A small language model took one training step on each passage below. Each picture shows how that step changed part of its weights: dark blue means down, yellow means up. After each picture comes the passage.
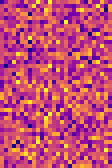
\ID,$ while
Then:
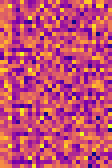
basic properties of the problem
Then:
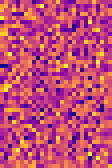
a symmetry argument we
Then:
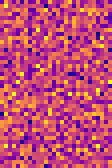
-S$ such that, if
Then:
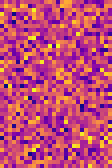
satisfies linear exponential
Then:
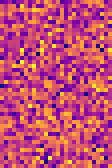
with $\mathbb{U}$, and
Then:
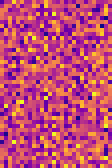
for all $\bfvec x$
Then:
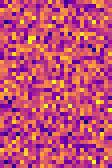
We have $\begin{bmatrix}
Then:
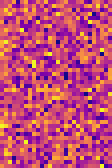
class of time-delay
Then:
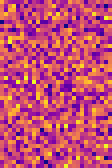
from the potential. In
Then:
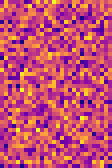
form \begin{equation}
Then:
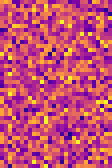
known and updated over the
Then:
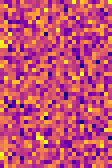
(2) [right of
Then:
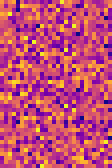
of the user. In some
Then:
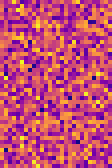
and each $X_k$
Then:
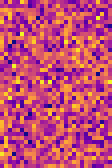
derivative of $V$
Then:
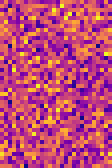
normal distribution centered at
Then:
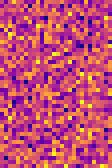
x_q^l)$ and
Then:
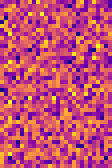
of the star models of
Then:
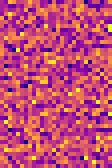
assume without loss of
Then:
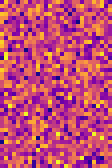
function $f_N\in
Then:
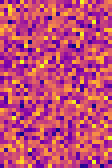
(19) is rank
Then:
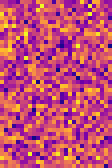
as graded algebras (in
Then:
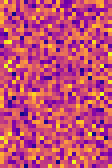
degree of $G$. For
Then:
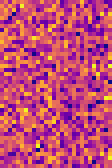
upper triangular matrices
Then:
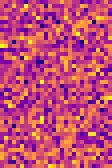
each $x\in{\cal
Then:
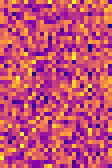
projectors are defined in
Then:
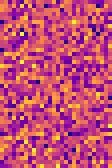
\end{enumerate} These
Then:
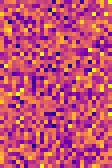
any integral operator defined on a
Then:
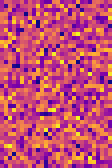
this yields (after
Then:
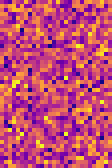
X$ admits an
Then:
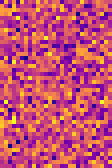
integer. Then there is an integer
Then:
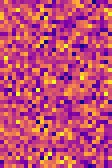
motivated our work.
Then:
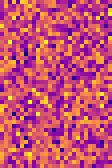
equiv} Suppose that
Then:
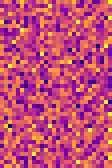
called the {\it points}, the
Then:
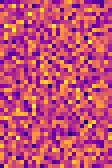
This permutation is shown
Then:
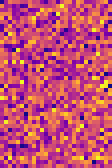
Without loss of
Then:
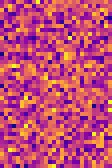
obtain \begin{equation*}
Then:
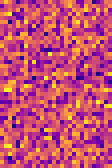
of the proposed method.
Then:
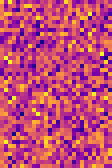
and Fermionic
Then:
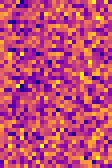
following assumption about the
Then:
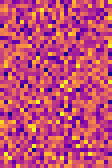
[15], we know that the
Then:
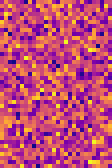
set of Galois
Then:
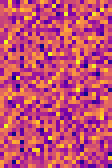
of them of the form
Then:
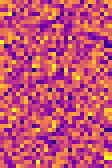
is inefficient on such
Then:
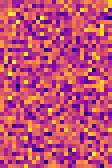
of finding two functions, the
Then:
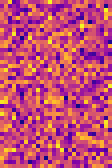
the same associated intensity
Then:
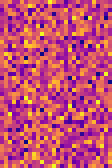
\newcommand {\bC}
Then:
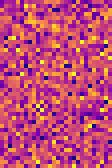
by Hawkins
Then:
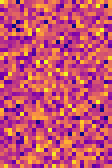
A\null. The
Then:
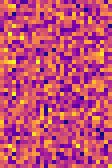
yields that $f$ is
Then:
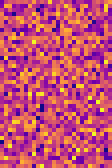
by \eqref{betaj}
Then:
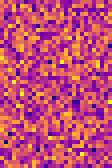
should remark that in this
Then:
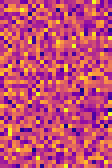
in the sequel that every
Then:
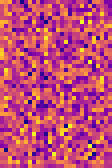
toy networks and
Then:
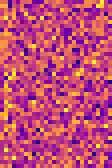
one typically computes a
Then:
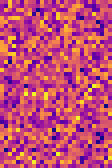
above computations, for all
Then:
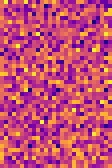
is a biholomorphism
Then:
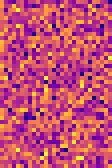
degree at most $d$ and
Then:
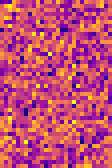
_{X})$ admit more
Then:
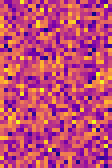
éclairage sur
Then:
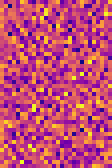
automorphism $\sigma$ of
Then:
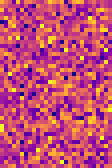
displayed in Figures
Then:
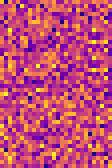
elliptic operators or
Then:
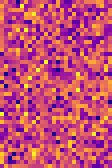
$ obviously contains
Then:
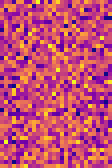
and% \begin{equation*}
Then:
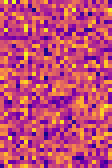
interconnector in the
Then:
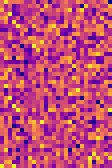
than $P$. Repeating
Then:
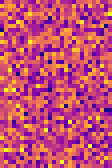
Note that in the general
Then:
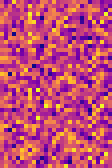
generated crystal
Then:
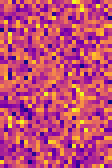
(STLC) from
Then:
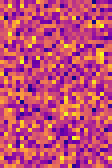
sake of our proof, it
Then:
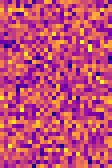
by a greater
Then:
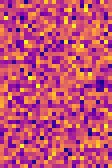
in a Hilbert space
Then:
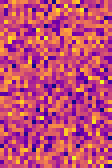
over some distance; we
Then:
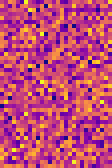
$\cat p$ denote the
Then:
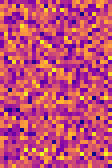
projective} if for every
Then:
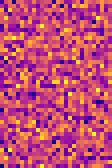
that \begin{align*}
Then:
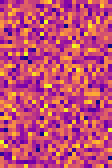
been a resurgence of
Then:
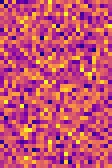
: A_p \rightarrow
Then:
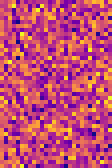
electrical, and
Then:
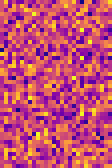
its target.
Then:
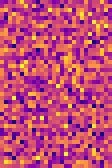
to find.\medskip Not every
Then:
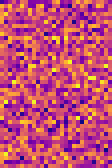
separable, then the
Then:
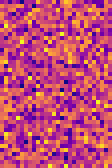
For example, it follows from the
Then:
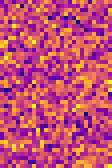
the surface (see
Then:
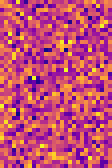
nature of traditional
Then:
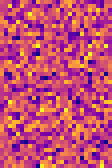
of Peller's description
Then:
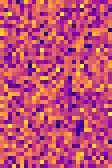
here. Of course
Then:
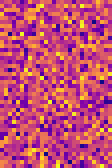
open subset $\Omega \subset
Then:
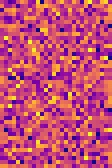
mass assignment
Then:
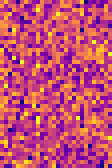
$p$-folds. A
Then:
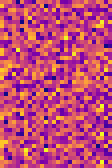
context, it is clear
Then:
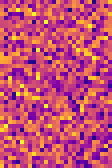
the ideal generated by the
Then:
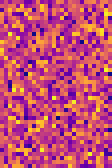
conjecture under more realistic
